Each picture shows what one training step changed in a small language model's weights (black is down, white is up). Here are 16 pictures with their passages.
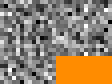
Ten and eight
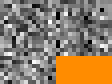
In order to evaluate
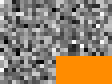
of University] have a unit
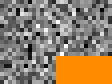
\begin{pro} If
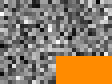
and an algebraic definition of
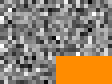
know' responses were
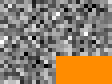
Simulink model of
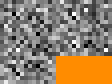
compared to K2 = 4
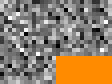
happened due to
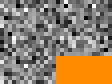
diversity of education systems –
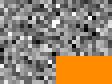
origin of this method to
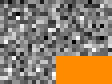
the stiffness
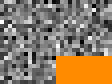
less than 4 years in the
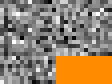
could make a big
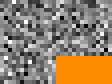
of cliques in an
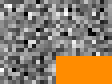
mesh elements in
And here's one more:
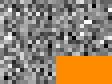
chain cleavage
